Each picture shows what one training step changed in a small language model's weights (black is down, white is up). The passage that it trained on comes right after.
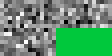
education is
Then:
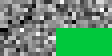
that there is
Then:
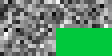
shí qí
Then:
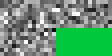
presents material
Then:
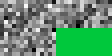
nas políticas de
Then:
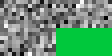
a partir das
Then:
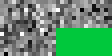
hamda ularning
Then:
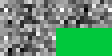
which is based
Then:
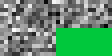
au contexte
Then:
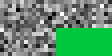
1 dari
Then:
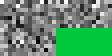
a punição
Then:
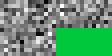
Le système
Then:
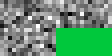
față de
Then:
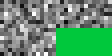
centrada na
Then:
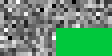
suv bilan
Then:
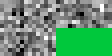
die die normale
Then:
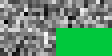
de aandacht
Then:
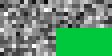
fazenda de
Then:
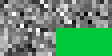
science of
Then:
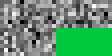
oshirish uchun esa
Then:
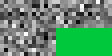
unum bilan
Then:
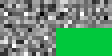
mapas de
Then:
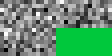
to be created
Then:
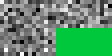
propone que
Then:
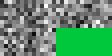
complementados por
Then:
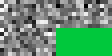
etish masalalari
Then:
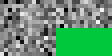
tezlashtirish mumkin
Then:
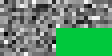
comme les eaux
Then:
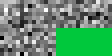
en las organizaciones
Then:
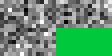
ҳар бир
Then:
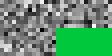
As artes de
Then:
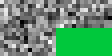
los principales
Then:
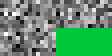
grupo control
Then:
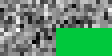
dengan tema
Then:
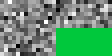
- в виде
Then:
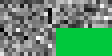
dopo il
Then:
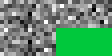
реализации //
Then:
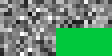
determinación de una
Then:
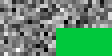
the author's
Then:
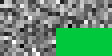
poderá ser
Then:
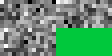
para tratamento de
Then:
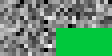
de alimente
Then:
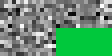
do júri
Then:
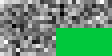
de la literatura
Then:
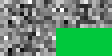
which is to
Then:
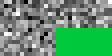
mérito da
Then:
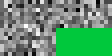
bilan ulangan va
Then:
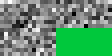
dos membros de
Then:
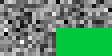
развития и
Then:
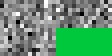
snow from
